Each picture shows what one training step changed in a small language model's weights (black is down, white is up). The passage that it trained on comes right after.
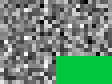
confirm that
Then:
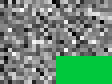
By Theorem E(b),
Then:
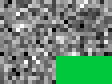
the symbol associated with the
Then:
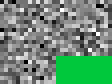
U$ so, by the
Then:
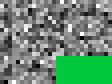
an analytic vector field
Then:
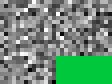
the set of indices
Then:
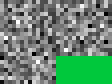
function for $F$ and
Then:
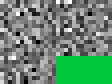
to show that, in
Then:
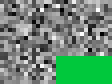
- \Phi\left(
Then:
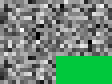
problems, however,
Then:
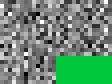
is a given bounded domain in
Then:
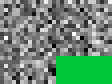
of fact, it is even
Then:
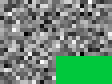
finite. Moreover, the
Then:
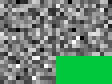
for $m$ even or
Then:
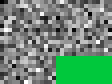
theories was a
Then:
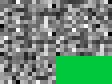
consist of $m$
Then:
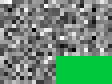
parameters, just as
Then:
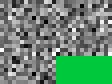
% The focus of
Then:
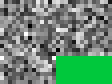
which we assume throughout
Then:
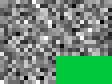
on calculating only
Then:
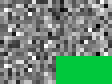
this is a generalization of
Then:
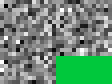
in this material are
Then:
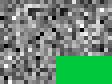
values as a sum of
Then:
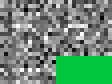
a balanced
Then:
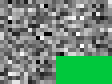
\ dy dx
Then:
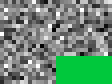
Indeed, if
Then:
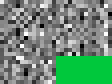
do not depend on any finite
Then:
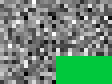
compute an initial
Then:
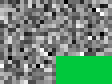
\leq \lambda_N
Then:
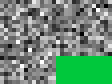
as soon as the
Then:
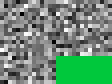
for each $t\in
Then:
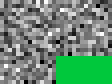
Lemma 1, so at least
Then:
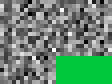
a policy.
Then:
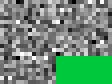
a {\it $(\lambda,
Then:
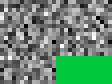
Moreover, it is
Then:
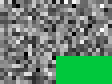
defined by (6).
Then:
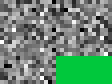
metric in question was
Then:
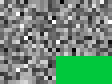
due to the existence
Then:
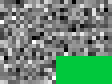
each $i<n$,
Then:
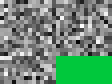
for all $k \in
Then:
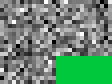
The other cases were
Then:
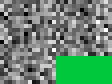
A} \oo
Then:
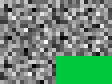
problems with natural boundary
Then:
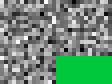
polynomial in the interior
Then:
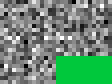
for $a<b$
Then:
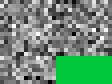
$k$ be an
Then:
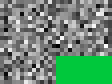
global correspondences
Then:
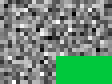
the number of calls
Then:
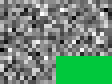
by (1), we have
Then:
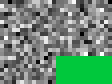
$. Moreover,
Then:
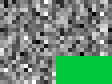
we may see that the
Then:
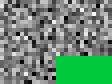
could be chosen
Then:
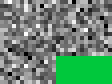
symbols. Inlet
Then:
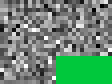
\geq 3$ and
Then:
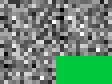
or a global
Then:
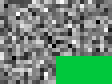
the integral in point
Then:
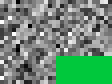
which all the terms are of
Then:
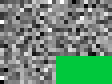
For a fixed ${\cal
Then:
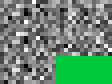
simplicial complex, and
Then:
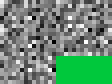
such a process does not depend
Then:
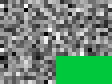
\\ \Phi (\sigma
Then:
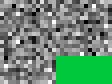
to \textbf{(i)}
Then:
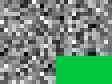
Comparing the results
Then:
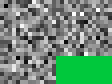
the entire space
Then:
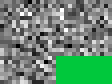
\finproof Let us
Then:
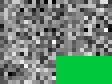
which can be found in
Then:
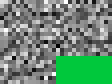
one of the following two
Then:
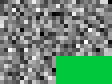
Similarly, the
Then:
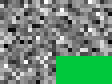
In this regard,
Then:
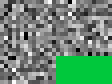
is of order $\ln
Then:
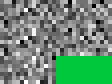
to the form act
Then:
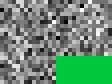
wish to read more
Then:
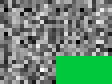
information for biological
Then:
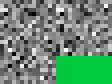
of $Y$ and
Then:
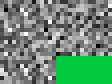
\\ T_\bullet
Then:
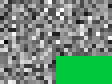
is $p\in
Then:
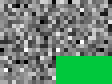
either cubic or
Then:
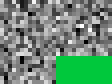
plumbing diagram
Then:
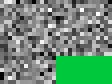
quantities and
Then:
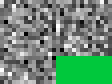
hypothesis that
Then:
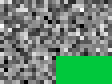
that we may without
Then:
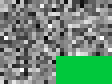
the acoustic
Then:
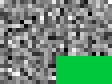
for max-stable
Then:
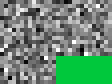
as the inverse of the
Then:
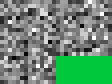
and let $U$ be
